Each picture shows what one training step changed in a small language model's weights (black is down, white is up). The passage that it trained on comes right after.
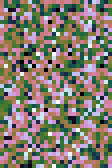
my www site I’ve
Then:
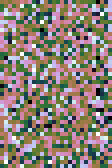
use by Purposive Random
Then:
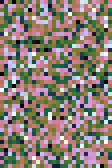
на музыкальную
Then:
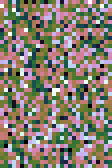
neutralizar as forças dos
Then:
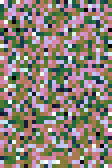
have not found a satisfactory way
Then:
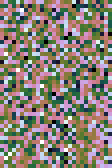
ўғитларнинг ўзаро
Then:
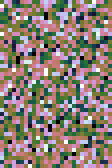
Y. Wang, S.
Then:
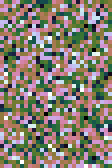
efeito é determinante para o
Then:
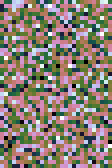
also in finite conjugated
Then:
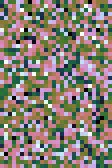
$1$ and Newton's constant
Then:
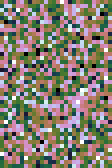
was waving goodbye during the
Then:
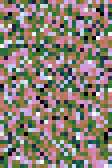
As divisões sexuais
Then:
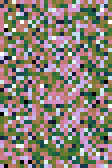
уније о
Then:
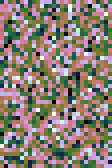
dinamik model tanlashdan
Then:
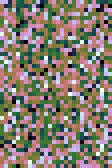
рис. 2. На мой
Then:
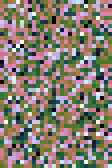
a lo largo del mismo.
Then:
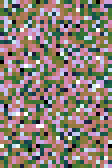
Physiology, Malla
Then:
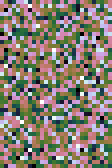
report was a part of continuous assessment for
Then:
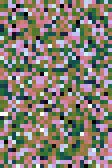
due to increasing network effects that create
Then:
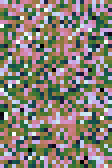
and socioeconomic development
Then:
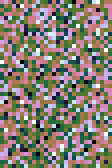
A., “Lost in
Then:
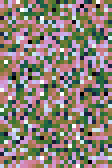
and references therein), the general
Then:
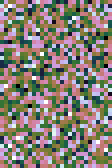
open access publishing: How
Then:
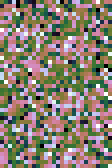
low proficient learners. For
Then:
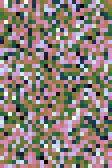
or little service disruption.
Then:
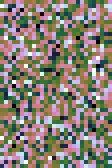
between criminal procedural and
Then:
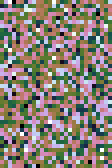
you for your help to collect
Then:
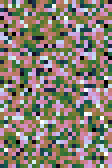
of carbon in Cu.
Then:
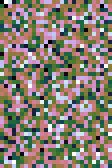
past period, 10 hectares
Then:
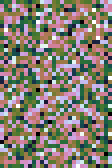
summary, we have derived a
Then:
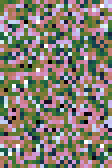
of both neural networks as shown in
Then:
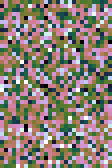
mean abundances. The solid line shows
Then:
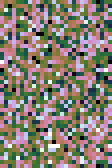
model. Fig. 3.
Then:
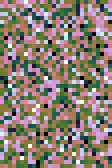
equation (1). In the present
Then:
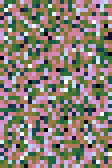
creación entiende el caos como
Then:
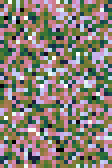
passengers predicted by the
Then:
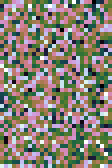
points in the overlap region of two
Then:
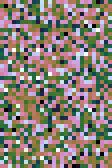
so'zi o'zbek
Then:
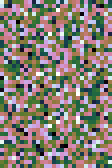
c_y \Delta c_x
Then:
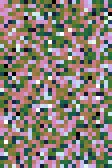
"He who amongst you sees
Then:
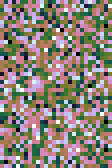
tushunish, uning uchun
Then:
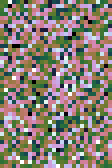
hipótesis para
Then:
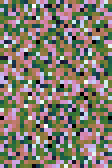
presented in this paper as additional competency
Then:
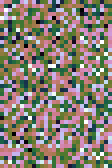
una discusión sobre la relación
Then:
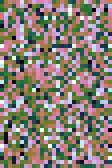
Robiyabonu Xasan
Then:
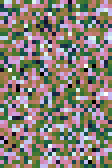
different feed location on notional
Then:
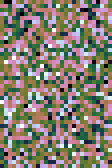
this research was to check the efficiency of
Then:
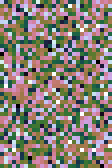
A. Supplementary data
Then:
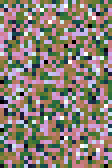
types of circuits are employed, with
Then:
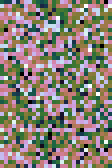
for a symmetric conduction band.
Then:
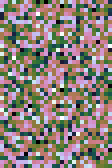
subsequent expansion era and at lowest order are
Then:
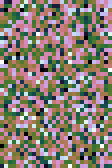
and Fermilab Lattice
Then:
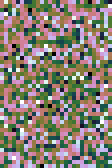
solutions which, although mathematically valid,
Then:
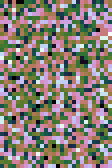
in space-time of dimensionality
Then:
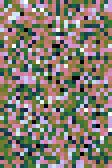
semantic landscape,
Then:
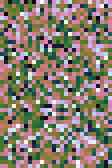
lead (in diparton rest
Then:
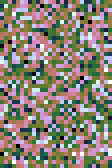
and iii), the whole graph is
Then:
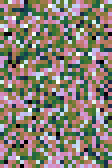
bent around in tighter and
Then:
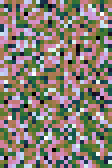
channels. The energy scans show the
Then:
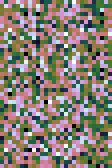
groups, such as children from
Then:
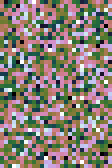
Our model combines the expressiveness
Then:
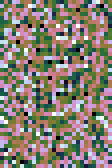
is in beginsel van
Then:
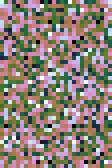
8, as the data points progress,
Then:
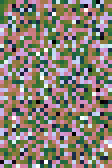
καλύτερα τους
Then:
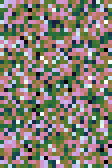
generated from the 1200~nm
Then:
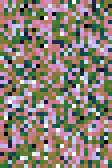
modes that enter well before equality,
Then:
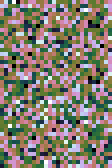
migration and hibernation events
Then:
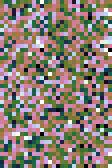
em crônicas,
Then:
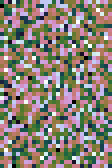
switched every time slot,
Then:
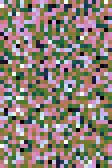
встречаемости на
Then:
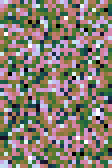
In general, the cost function consists of
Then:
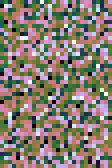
Therefore, there is an impending need
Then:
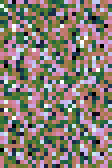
Art and Science: From a
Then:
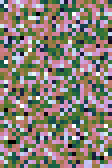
2013, the global cost of industrial
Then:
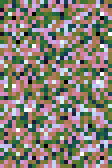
pavimentos desarrollado por
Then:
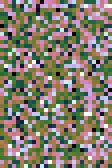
a mixture of silicate and
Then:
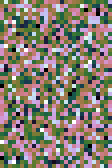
Tibbiyotga oid
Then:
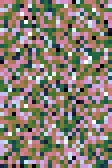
useful information for experimental designs of
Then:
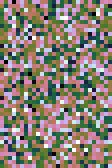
tetraquark and predicted another
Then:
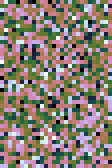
claimed to be
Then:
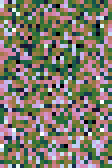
tingkat PTSD karena
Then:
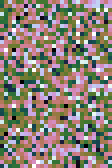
imaginary part of the magnon
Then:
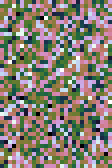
framework that enabled European business. The
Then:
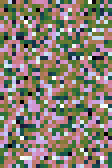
shock at 20:55 UT on
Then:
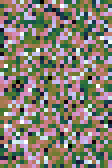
the quantum time for all processes.}$
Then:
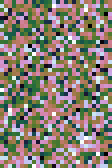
da tarefa a ser
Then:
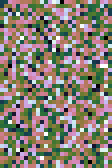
hole should approximately tilt according to the
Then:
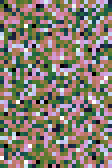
in their approach, it may be interesting
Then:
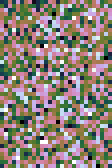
cohesive entity that works
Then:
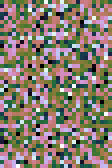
рамках научного
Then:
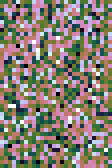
yo'lga qo'yish
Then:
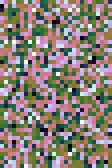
Д. Boshlang'ich
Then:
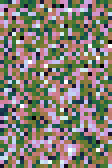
Por isso ser normal nos
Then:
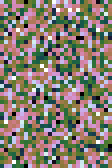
murakkab foizga
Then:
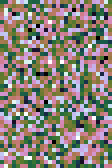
which was filtered off, finely
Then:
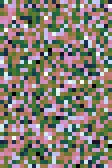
ViTs achieve a global
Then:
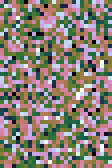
20 cm map, we find that the
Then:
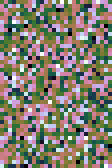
precision floating point number by
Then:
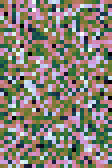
domínio. É
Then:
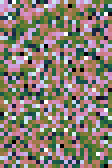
the known fact that the distribution of the
